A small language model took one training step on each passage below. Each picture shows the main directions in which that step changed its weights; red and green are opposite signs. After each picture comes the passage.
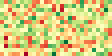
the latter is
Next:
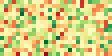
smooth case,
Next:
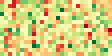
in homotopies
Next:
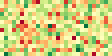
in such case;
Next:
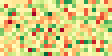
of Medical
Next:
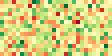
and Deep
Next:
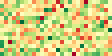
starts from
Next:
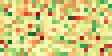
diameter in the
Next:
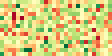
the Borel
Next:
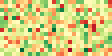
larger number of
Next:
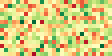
recalled the
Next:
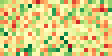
roof than with the
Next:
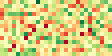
the model studied in
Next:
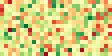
database) for
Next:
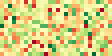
12 point. It
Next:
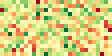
the rationally
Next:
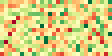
are attaining
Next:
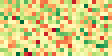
passing through
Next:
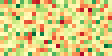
they are also the
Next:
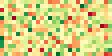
Hence, using
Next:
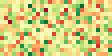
varying the
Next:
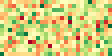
% used for the
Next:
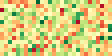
that they have no
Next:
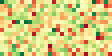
Input parameter}
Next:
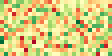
the treatment of
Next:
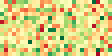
one of the most
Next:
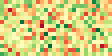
aspects of
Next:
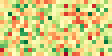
Tseng and
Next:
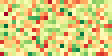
the inequalities
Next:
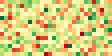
to Bring
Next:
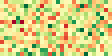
C. \eeq
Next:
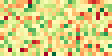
right. The first number
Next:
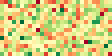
to a proper one,
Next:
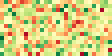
the same $\varepsilon $
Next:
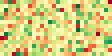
exist two categories
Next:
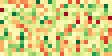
that there were 204
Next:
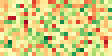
to sell the
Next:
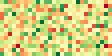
the first state is more
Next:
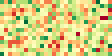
then of the form
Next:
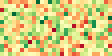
that the optimal
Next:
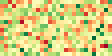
represent functions of the
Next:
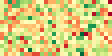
variable $x$
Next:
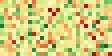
75% of all
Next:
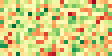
has $rn$
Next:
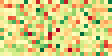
to teach the
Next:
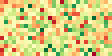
results for Case
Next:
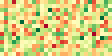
the populations
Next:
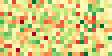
and Applied
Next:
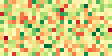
and a list of
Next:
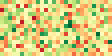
to be noted that
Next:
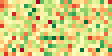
difference between the
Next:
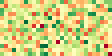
which time he had
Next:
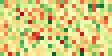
independent random
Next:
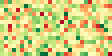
systems, cadence
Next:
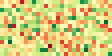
type n %
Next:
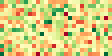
Thus, $\Phi$
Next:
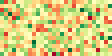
phase difference,
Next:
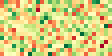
of an organization
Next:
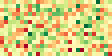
significant resources have been
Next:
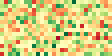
or where $\alpha$
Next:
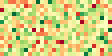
that we present in
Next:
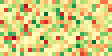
genes continuously
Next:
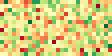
we focus on the following
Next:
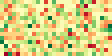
Risk factors
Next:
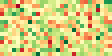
be obtained directly from
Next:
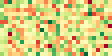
family of such
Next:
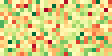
between the Tresse
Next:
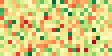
the noise.
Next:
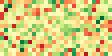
of two species
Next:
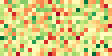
the one hand, it
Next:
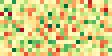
1 is derived by
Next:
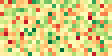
then delivers
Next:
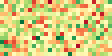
the animals and
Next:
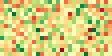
the influence of
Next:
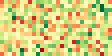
a major
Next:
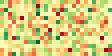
given in Sections
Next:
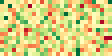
no conjugate
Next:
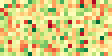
and Financial
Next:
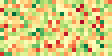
this section as follows.
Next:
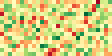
of countably many
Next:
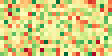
algorithm plays very significant
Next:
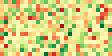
projects to
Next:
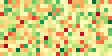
is the fact that the
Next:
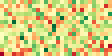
solution begins to
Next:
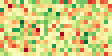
it is not hard
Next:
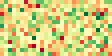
holds. So we
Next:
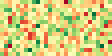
\diff y,
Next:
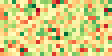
make use of local
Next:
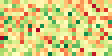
E\to F$
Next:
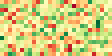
into added value
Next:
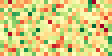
expressed under the form
